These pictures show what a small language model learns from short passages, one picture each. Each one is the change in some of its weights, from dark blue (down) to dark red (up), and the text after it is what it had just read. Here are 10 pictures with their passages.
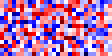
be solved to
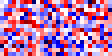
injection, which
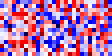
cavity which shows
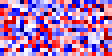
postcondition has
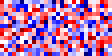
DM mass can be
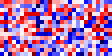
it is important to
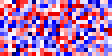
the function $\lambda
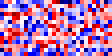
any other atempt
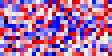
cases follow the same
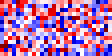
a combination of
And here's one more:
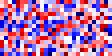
the proof. The
